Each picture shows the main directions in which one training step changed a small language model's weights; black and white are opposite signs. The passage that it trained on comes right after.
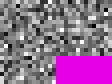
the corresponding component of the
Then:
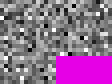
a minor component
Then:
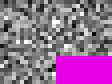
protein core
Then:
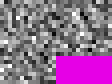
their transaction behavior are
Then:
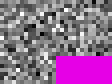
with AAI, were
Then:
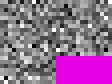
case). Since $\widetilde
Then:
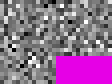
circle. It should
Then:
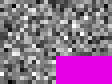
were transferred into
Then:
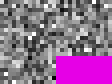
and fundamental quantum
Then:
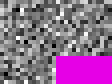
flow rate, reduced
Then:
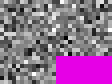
such as the Lamb
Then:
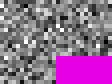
so the expansion into
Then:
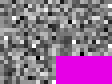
who had to work from
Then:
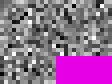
a preferential
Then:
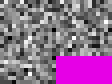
of the large statistical
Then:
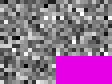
C code. This
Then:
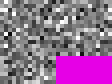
or prisoner of
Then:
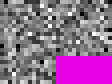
defines new methods related to
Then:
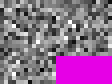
micromixing time
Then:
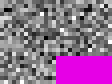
and Religion in
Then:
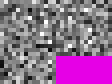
The researchers
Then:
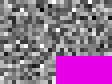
five themes,
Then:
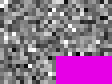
J}\subset {\cal
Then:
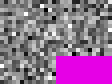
and grain refinement
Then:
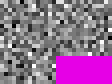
Since all anions
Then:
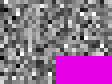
y 0 F F F F
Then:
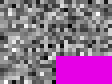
and Bopearachchi
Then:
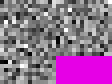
While for $n
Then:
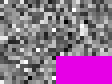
of the most relevant
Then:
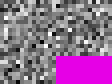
paper. II.
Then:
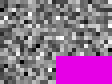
1$ has been found for
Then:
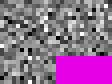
translation invariant random
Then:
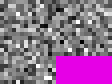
According to research
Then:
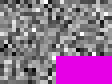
the patient and public
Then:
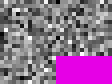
small, often less
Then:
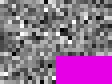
capacity and the
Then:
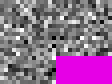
obtain the burst
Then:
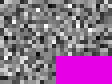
list of active
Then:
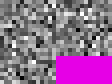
interest in structures and phase
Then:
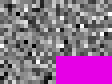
Currently, the
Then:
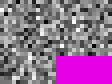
hence in particular
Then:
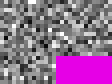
1: Research
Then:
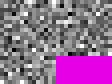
role. Work by
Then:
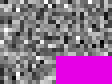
field (absent in
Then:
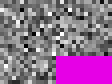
system has relaxation
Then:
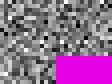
prime order and by
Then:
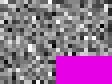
Science Foundation
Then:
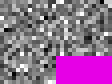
variational calculation while
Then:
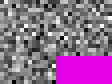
and historical
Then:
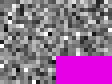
the simple statistical
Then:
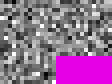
yield new examples of
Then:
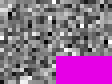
or equilibrium
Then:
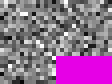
machinery used
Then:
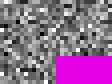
covering ten
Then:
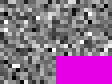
M., Wang,
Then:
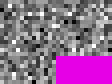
subgroup contains an
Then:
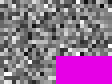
as above to these two.
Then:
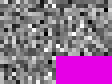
therefore essential that
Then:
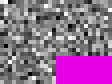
J. Chem.
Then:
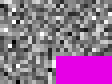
Food Security
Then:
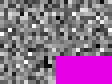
in the transverse plane
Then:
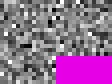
of other geological and
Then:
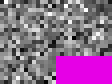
and coordinated the
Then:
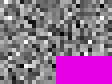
numerical results on
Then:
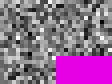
the features developed.
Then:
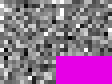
Ho, M.
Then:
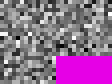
of the design variables.
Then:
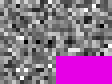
the coefficients
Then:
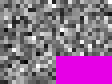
this approach is that the
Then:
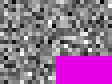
valued function:
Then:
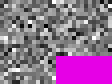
responses to the
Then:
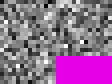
CMS*, this
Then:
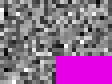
\forall i \in
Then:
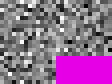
when initialised with a
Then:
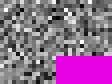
tendency of increase
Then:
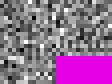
scale task
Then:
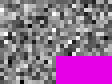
for $q$ below
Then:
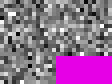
a rectifiable
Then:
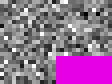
then used to predict the
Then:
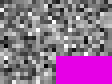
that are often lost
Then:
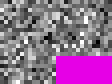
3. Conceptual
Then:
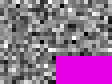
the country.
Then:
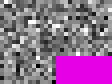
retrieved from
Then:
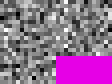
clear goals.
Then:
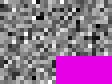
perfect fluid
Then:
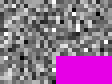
included in the study.
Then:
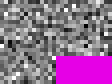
a low-overhead
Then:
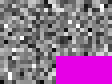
main findings are as
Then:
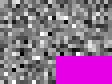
our case we shall
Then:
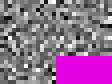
torque spectrum
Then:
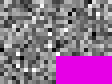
- Panneer
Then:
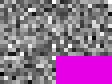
is that the features are
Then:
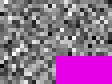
reliability \item
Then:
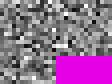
the control group. The
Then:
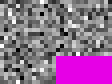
a few changes
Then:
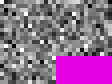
creating a word
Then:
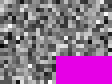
different research fields and,
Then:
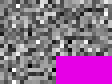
the LOM is well
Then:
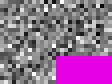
parameters such as the overall
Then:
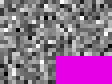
such encounters
